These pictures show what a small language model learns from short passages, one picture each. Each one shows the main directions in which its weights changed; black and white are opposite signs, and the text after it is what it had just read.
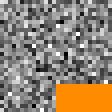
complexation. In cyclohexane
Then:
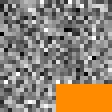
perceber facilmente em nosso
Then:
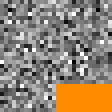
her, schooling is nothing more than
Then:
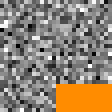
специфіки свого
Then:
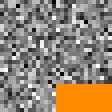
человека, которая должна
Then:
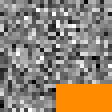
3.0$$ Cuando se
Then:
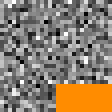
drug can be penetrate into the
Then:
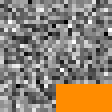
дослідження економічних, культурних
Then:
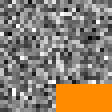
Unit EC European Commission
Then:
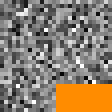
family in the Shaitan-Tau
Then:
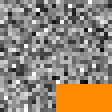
and we should not rush our
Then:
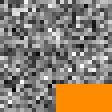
forward model has an input size of 31 input
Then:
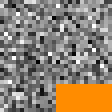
się z każdym
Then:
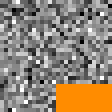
[23] proposed AoA localization
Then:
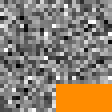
de un tipo de banca que ha
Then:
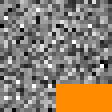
Benko, G. Y
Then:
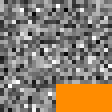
texture, patterns and symbols.
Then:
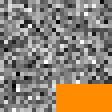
fut remis en état par
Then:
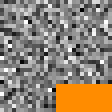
education providing students with the opportunity to learn
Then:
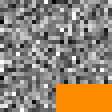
social support may influence choice regarding selection of
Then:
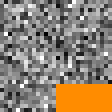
theses. Thus, the analysis revealed the
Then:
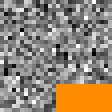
of the WP-Lead coordination
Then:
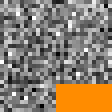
Angle of progression;
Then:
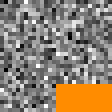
exemplo, a construção mais
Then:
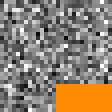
the language of the people who lived according
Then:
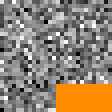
способность гепатоцитов,
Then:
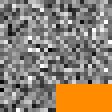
the ways to make the lessons more
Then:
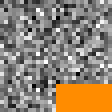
como base a ideia que firma o
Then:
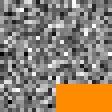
of the present study was to investigate
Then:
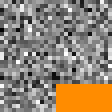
reforms in different countries have produced both positive
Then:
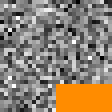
ma'lum kommunikativ
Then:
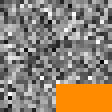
gradual introduction of ADAS
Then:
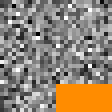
aql idrokni
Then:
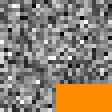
Ander Abarrategi ·
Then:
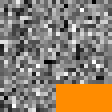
a substantial correlation between type 2
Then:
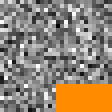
College (PUC) of the
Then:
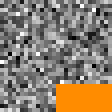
laju dosis pada jarak
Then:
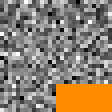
que não participou da negociação
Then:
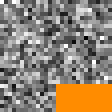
questo senso¹⁰⁷:
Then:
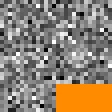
fue inaugurada y
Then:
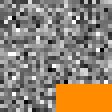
yuritadi. Suriyadagi
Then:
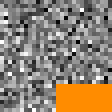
Borderline Lepromatous,
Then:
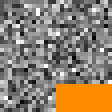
media visual. Pembelajaran
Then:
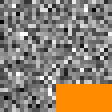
индексам в модели
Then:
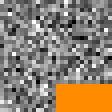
uchun juda xosdir. Dard
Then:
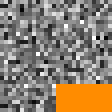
in ethical and aesthetic principles
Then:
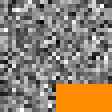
dan gaya operasi, cara
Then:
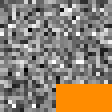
de palo o que los abogados
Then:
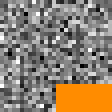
green areas detection, land cover classification)
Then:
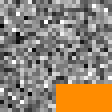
by CVaR deviation, is
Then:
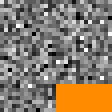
study found that the spectral configuration of
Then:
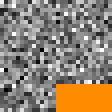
жженый кирпич
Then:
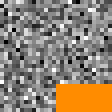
dış politika anlayışı,
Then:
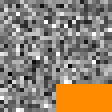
tashkilotlar bo'layotgan
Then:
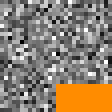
Bachrun² Program Studi
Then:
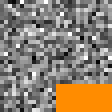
tinham menos tempo para lidar
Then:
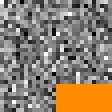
a verb and an adjective, but political
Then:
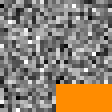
a person, and this process is carried out
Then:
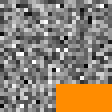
und Philosophie erneut
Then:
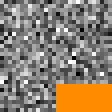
ones. The protection aim at this area is
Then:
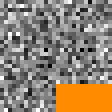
the deliverable D6.4, regarding
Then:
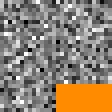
help test the degree of term adoption and
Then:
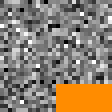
as to which countries are active in the
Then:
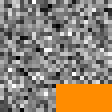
in Pakistan: (i)
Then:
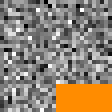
и особенно к 3-4
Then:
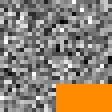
chora – tadbirlar tizimini ishlab
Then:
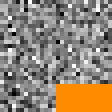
alkyl ions having the same
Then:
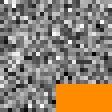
system and weak financial management infrastructure; absence
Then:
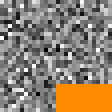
en place d'un système
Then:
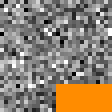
usability, accessibility and inclusivity
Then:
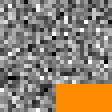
de complicações associadas, como
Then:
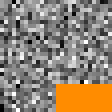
berayotganligining ilg‘or
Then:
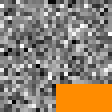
planned for Summer 2026
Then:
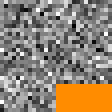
disease, staged according to AJCC
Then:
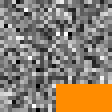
be material, the essence of such
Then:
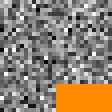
50% IoU threshold and in
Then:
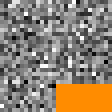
stripling then; At seventy
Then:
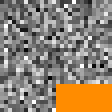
deleted). However simple identity constraints are
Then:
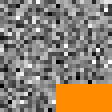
da responsabilidade penal das pessoas
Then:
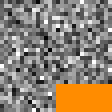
the study at any time they wish if
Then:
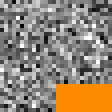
pedagogik yo‘nalishini
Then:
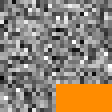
Luo J. Media System in
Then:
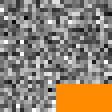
partner. Queste sfide
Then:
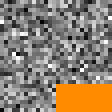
enthalpies within this axial
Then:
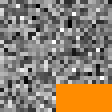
web CO=Confidential,
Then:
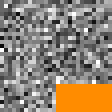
edukasi keperawatan yang
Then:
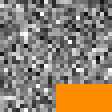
creation and generation, and their results.
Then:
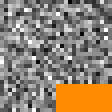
is approximately 2.4. Therefore,
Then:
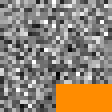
або відпустки.
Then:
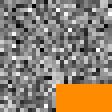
representando o compromisso de
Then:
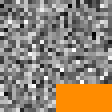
statistical, methodological, technical, or operational
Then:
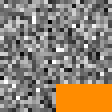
Science and Pollution Research*. 2022.
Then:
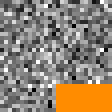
of progressions in science [14]. From
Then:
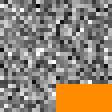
and diethyl ether mixture.
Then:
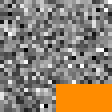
matallardan ajratib, ularning
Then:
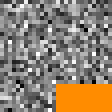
which in addition to the transformations observed in
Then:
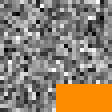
the normal faults' one. The physical
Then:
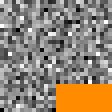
5. “Post tension” –
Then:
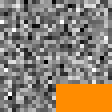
malachite materials reached Gre
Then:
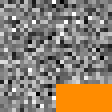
detection P_d (also named
